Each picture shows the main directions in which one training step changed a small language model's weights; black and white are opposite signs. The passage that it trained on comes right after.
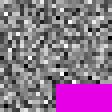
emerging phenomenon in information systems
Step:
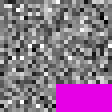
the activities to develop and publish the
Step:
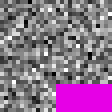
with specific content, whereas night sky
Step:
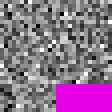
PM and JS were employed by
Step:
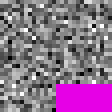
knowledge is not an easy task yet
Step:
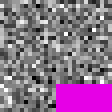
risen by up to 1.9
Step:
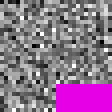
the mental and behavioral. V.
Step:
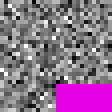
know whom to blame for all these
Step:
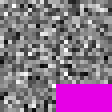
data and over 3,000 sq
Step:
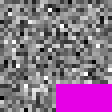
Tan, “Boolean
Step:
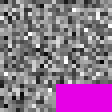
knowledge representation languages are accepted.
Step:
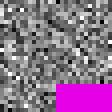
involved in chassis and wheels for
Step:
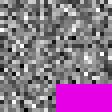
are identified concretely and objectively in
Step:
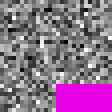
ways. Therefore, some adjustments are
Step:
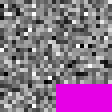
shift the dial on business
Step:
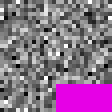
reactor” [4] Bild
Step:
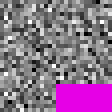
pyrolytic carbon architectures for
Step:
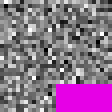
from formal food assistance. As its
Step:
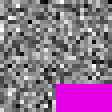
good idea to bring teenage
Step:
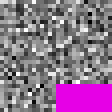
et al. [68] documented a
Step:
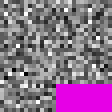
image. All the filters are implemented in
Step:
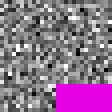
West Java Provincial
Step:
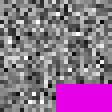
properties, NBO procedure was performed with
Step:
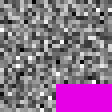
by mould fungi if the
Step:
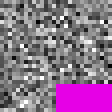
cardiovascular risk, given the
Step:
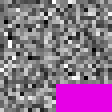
neutrosophic \aleph -structure of
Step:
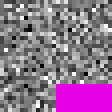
theologizing in the Old
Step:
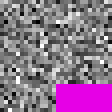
processing Color detection Image processing techniques
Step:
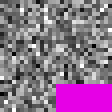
abilities to use different methods to organize
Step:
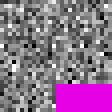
their personal experiences and background to interact
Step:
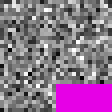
outreach, especially in rural and
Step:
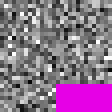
in language teaching and learning process.
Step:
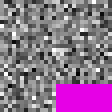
was established to influence trade balance
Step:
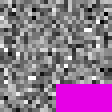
In United States showed that most of
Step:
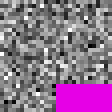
an oil, b.p.
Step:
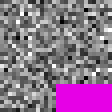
intelligence and data scientist
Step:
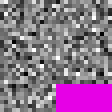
policies have been offered to develop the
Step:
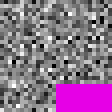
participation, and the social factors that
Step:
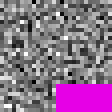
pressure vessel steel with high
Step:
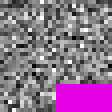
do produce volumes of data that cannot
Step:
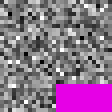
of rulers but also in the
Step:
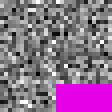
activities governed by rules, which set
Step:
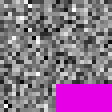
of economy, where the dominant importance is
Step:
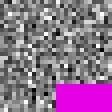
Stack Architecture and
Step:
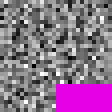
described by Fang et al.
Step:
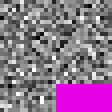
on textbook exercises.
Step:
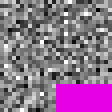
compliance. Keywords:
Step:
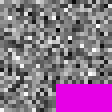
reference to concepts, participants tend
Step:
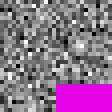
tensile strength (UTS).
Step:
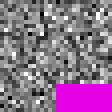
critical. However, these concretes are
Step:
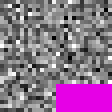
the dimensionality parameter k changes then the performance
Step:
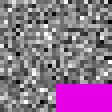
the Final Review Meeting
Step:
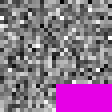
extractions, close to the maximum limit of
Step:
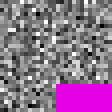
- b) Standard Chartered
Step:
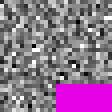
growth were further subcultured into
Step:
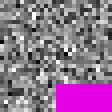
contemporary knowledge structure.
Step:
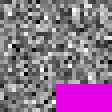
to a crisis so it's needed
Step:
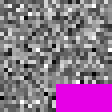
the dynamics of the transmitral
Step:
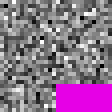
in secondary school students. Keywords:
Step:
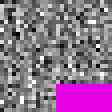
on seitan meat Questions
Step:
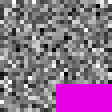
study at Geetanjali
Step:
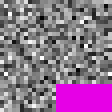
of reading proficiency on listening
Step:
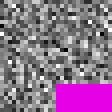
was incubated at 28 ±
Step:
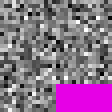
the rate model (4,5).
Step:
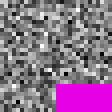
five. He was sombre,
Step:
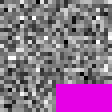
credit of trust. In addition,
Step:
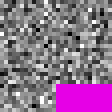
Brown red 7.10
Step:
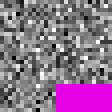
nozzle. As the
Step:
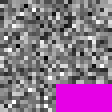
→ Level 0;
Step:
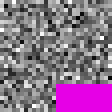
to assess sediment regulation ecosystem services
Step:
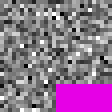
Calvo Rey C, Del
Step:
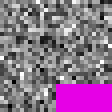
to each dataset. Each scenario was
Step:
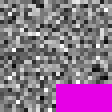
bands highlighted at each one. All
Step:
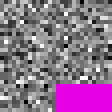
building is regarded as an enclosure
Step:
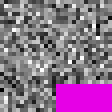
in rehabilitation centers of
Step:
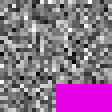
and human life Humans alive
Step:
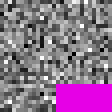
- Project works on it: Yes
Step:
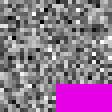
essential to collaborate on the global stage.
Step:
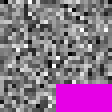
- the unification of all efforts of
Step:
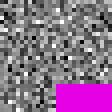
motor bikes and to identify the
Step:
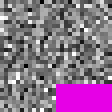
M., Syarnubi,
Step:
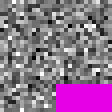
pyrite. Pyrite
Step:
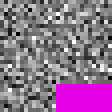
1 Maximum reconstruction error
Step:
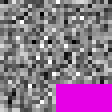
needed an operation to remove the mass.
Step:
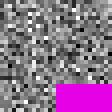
the person as sense of personal worth
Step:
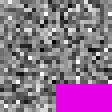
magnetic moments of
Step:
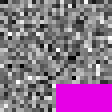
enterprises to carry out internet
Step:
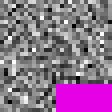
and the final escape room was
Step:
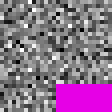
dimethyl formamide in
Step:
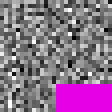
a Circular Cylinder
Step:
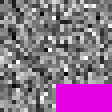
of serviced for authorized users.
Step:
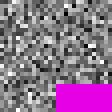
turn is both consciously and
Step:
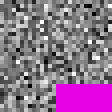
CREEK GOCR
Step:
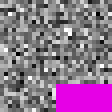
of enteral feeding volumes.
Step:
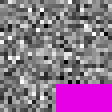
Indonesia Abstract: Before
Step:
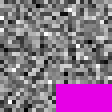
per cent. The disease intensity of
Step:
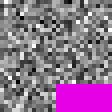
The temporary pacemaker
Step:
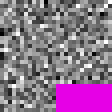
healthy cells [2], [3],
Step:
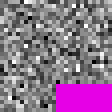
10 km/h - including
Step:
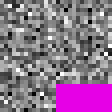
the three preprocessing filters,
